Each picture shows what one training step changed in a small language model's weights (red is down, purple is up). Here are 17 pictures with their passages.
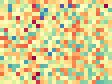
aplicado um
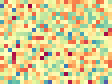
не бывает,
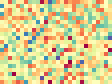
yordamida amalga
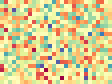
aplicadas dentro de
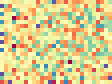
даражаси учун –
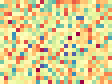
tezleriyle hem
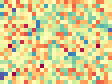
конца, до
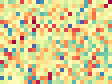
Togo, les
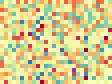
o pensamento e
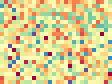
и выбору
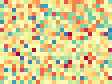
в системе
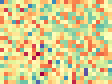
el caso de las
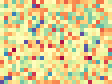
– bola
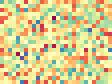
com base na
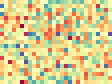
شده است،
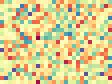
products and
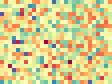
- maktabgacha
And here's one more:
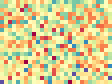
bir tomondan
